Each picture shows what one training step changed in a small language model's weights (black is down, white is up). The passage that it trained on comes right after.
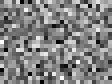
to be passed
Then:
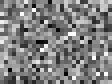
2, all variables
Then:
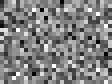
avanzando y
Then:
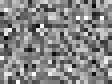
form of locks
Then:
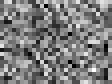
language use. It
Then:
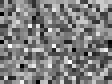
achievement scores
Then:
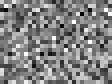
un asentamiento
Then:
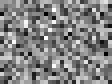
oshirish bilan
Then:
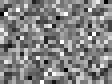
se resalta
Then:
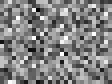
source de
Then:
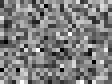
other hand, an
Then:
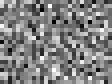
point of B.
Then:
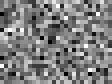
practice include
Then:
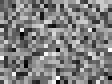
The content of
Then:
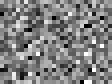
is utilized to
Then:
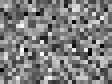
on kaksi
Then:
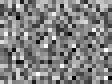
of balance or
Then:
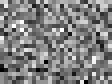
advantages are
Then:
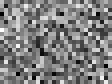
é capaz de
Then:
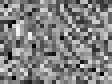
selected for the study
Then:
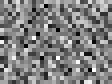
which are common
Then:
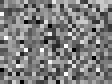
3D DIC
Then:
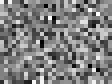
The Cancer
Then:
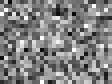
With the
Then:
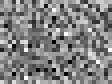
size among the women
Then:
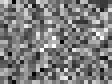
parte del turismo
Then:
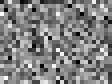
economical consumption
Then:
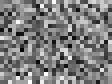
direct influence on school
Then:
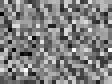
developed by the
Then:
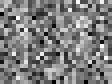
Federal está
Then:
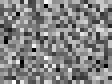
and thus
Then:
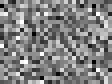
Modules &
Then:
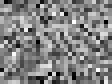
in Selected
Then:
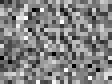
be a full
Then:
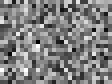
After the
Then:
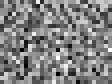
the course of
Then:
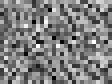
issues relating
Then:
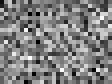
in western
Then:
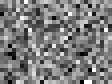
is performed every
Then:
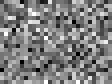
came in was
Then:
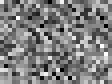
realidade como o
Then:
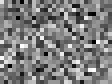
effect despite
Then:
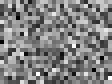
of controlling
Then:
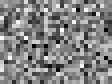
data exchange
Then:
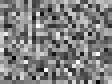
В этой
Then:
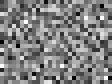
of purified
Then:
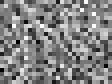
and we compute
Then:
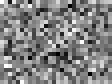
all nursing
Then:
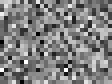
however since
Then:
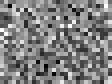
que cruce
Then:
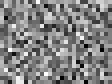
an agent with
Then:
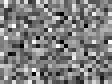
light yield
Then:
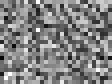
a selection of
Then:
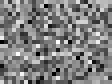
which is required for
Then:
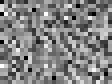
support network success,
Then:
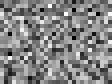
di fattori
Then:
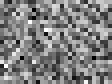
and RSSI
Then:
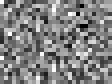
derived from
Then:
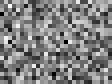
suggest that information
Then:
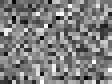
ese periodo
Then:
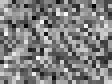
complex nature.
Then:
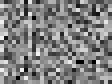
социум и
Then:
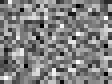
determination of
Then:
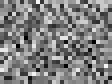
the melting of
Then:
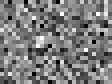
wereld om
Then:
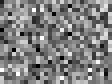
establishing a
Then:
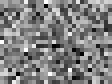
and L₂ in
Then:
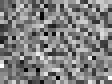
The principles
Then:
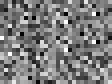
de poemas
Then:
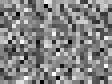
and their related
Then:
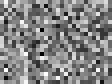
barão de
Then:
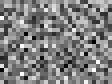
components are
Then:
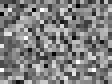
be designed to
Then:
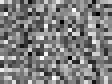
with minimal
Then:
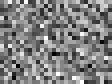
Law. In
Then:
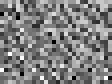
of higher education
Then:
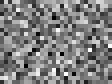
efficiency of
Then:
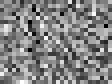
medical students.
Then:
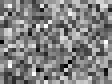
before performing any
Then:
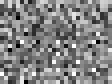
of operations.
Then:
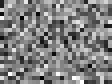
Lernen in
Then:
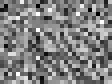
a linear
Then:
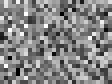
glass and
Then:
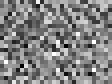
the standard solutions and
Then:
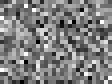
paragons in
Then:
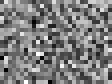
different words in
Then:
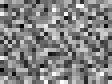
when warmed
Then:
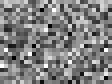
dans cette
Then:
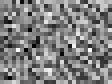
to a host
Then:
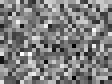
from other adult
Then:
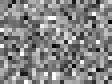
mufti pour
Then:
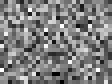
germination of
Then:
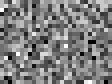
крах і
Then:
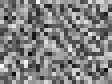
a state not even
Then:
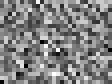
the control of
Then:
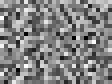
data. This
